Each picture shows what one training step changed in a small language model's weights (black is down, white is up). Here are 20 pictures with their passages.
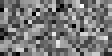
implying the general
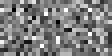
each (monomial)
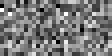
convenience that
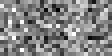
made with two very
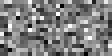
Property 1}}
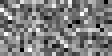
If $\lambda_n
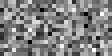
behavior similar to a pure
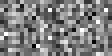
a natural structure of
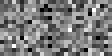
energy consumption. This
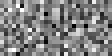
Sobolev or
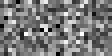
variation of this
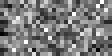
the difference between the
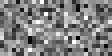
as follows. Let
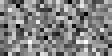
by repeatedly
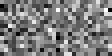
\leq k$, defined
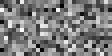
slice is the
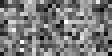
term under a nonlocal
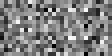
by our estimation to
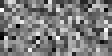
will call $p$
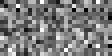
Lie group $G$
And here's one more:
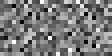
other words, a
